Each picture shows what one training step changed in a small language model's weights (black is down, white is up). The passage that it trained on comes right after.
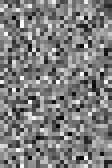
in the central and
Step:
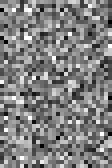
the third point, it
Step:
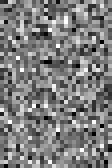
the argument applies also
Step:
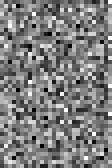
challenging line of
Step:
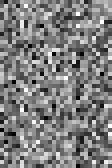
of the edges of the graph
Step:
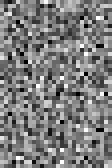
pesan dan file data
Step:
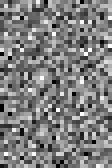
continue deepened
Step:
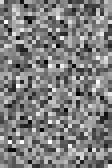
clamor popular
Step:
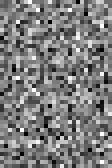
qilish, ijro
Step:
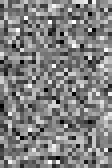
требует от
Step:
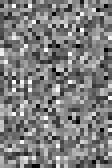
$n$ vertices,
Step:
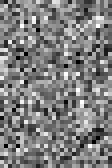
as the Fourier transform
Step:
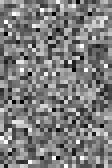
coordenação geral
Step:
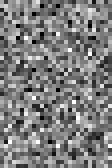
oshirish; -
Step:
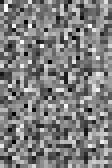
I would like
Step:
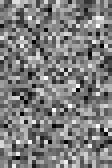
asrlar matolari va
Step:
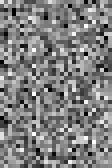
наряду с
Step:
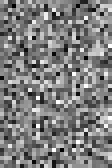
Medeniyet ve
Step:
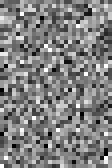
particle $j \in
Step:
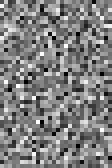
\noi Second,
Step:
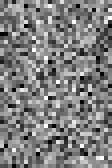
las denominaciones
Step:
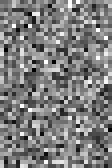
DE RUGAS A
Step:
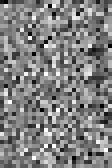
Hence, if we are
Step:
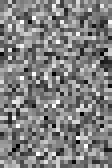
left plots in
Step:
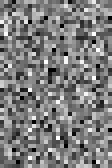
dan tuntutan
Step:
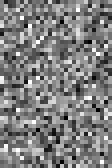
Sobolev space, see
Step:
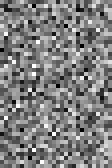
casos, en una
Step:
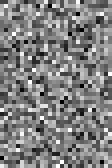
process, an NN is
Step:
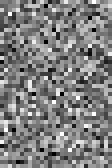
de toepassing van
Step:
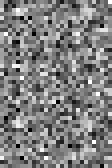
zeros of $\Theta
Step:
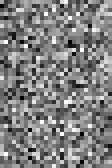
курганы и
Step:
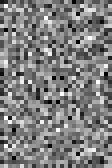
if $x$ is a
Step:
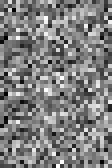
hogar, pues
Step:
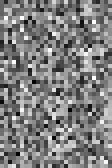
together with the
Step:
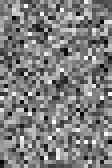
of radius $r$,
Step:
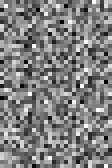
recall a number of
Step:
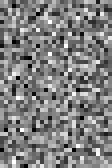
\in \Bbb Z$,
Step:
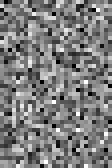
$k$-kernel with
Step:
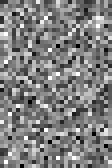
as $$\int_\mathbb
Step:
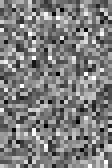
arguments leading
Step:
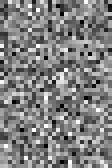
de alimentação,
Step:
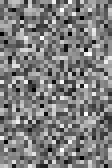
e Tecnologia do
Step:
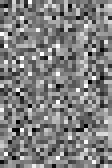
72 yang tergolong
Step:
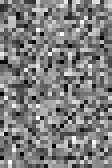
(су немесе
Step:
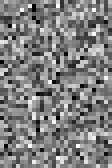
te verrichten,
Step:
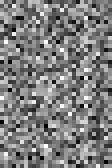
consultarse en la
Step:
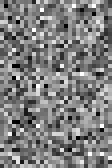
systems technology*
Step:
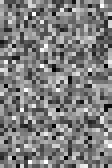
hold in the ring
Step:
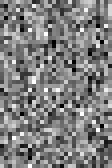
grupal, así
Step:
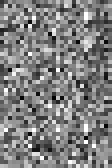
we first recast it as
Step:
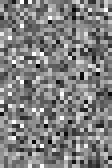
- Customers’
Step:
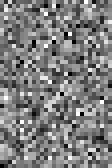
points on a genus
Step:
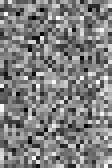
привести к
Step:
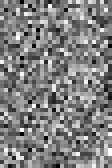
the comultiplication map
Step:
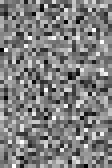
reliability: interval
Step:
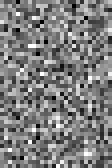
breves y mucho
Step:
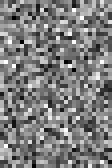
so'zlashuv va
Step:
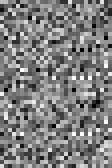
vecino más
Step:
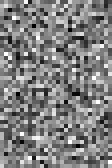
Education Commission
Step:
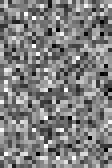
urbano da
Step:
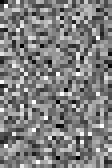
$ is an isomorphism,
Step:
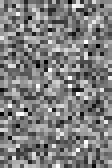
submersion $f$
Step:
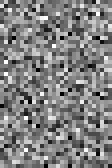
\ift \frac{t
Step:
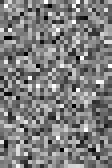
these day after
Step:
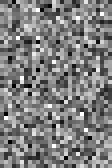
\end{equation} It is
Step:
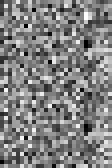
weak equivalences is the
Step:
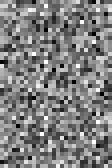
la tonalidad, y
